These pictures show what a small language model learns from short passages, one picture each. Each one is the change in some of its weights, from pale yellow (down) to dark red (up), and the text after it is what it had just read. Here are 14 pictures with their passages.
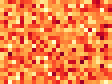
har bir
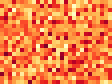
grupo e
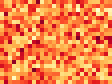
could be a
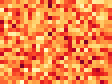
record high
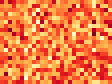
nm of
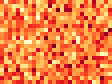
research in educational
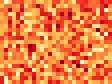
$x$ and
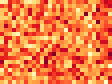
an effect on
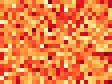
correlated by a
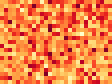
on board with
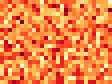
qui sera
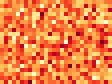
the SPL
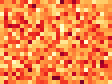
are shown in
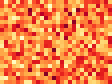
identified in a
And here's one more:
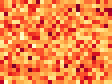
could serve as
